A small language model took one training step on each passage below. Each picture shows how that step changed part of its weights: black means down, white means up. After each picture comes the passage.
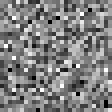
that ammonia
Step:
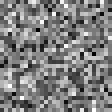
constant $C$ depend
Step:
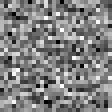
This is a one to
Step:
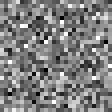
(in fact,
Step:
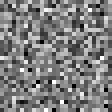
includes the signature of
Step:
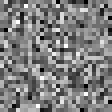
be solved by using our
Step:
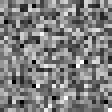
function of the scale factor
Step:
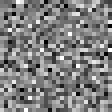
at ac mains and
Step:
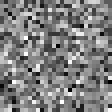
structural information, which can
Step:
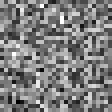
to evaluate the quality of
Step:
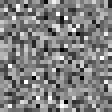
studied there include Markov jump
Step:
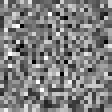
still is planted to
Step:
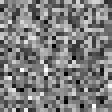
the same start and
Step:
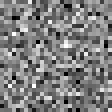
male, same label,
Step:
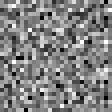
Members and
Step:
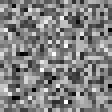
connecting lines between regions
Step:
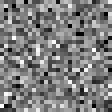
de gaussianidades
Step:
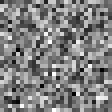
the molecule of species
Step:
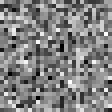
for a gauge theory
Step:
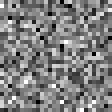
$\Cal B$ for
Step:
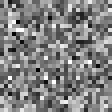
is feasible to
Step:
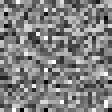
a global perspective of climate
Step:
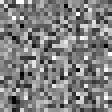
refers to the lower
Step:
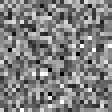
like prescription by
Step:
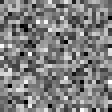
with expression data from ten
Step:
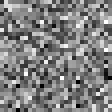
are fixed. }
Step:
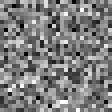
well as many other nuclear
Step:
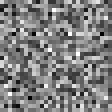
the paper is structured as
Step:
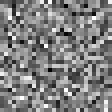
$k$ on
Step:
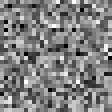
as well as strengthening
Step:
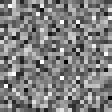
property. \newline
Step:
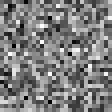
by the Singular
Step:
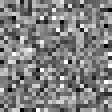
of James Webb
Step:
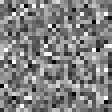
development and demonstration under
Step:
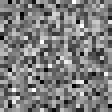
increasing, which is a
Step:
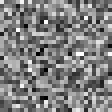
and .70 were obtained
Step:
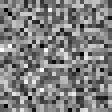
preference optimization, which
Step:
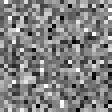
of in-situ
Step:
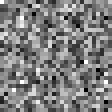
the normalized induction functor.
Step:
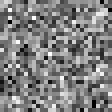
the PFA case for
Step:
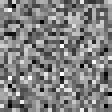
Assume $\gamma$ is
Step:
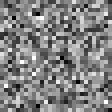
the other hand, since
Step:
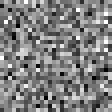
Biodiesel source
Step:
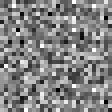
operator, and as a
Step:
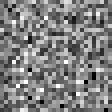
location points, need to
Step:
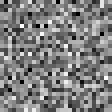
inspired by
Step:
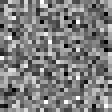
can equally be represented
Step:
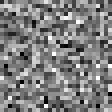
are equivalent. By
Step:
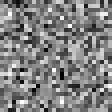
due to interaction with the
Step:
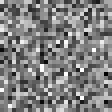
the Lebesgue
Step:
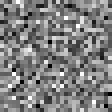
$\varphi$, obtained in
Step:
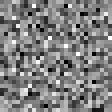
length(%) Developed
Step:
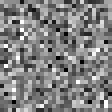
0.3 uniform
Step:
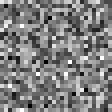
the steady state $
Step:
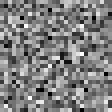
involvement, and academic
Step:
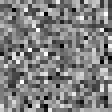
outcomes comparable to the
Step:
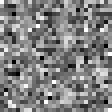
The angular distribution of a
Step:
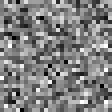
on an adequate class
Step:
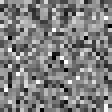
the rare subclass
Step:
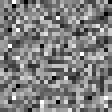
Patient treated
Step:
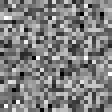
by the free energy of
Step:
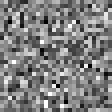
be made so that
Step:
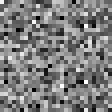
($CV_\varepsilon =
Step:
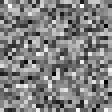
= M'$. The idea
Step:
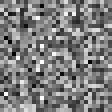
of the system, leading
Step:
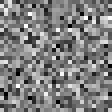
program in Nigeria and
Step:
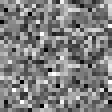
reported in our previous
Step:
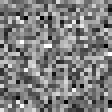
the first theorem we set
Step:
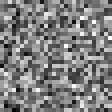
minimal Legendrian
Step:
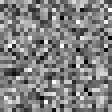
the point of view of
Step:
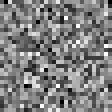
done by examining the
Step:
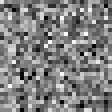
on $K$, gives
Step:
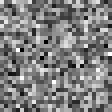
The explicit form of
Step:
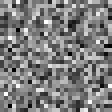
Fig.17 Contour
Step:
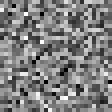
depends on the choice of
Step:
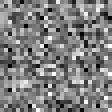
(5). This is
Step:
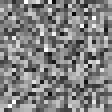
new variable $z$
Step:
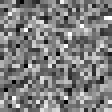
test boreholes
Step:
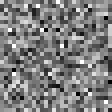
our present day cosmic
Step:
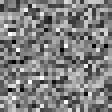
indicates higher efficiency under these
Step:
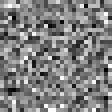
distance education. Students
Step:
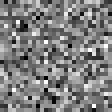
\epsilon_R .
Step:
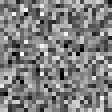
correspond to shear-like
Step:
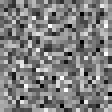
star. Despite this
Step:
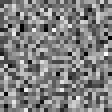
and George,
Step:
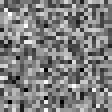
with increasing severity in
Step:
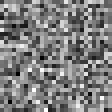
for the unit vectors of
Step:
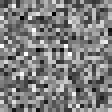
manifolds were introduced using
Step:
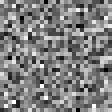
computational effort can be
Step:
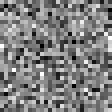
at some infinity branch
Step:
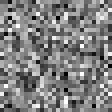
the hyperbolic case
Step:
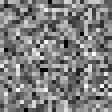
condensate of
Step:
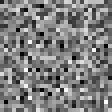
are relevant to, and
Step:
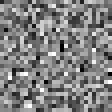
conditions to achieve the high
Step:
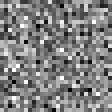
is a M.E
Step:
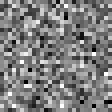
shared and unshared
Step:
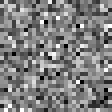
remain controversial.
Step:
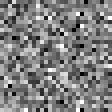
drive preferential
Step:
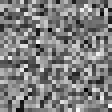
from zero-lag and
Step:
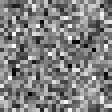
c is larger.
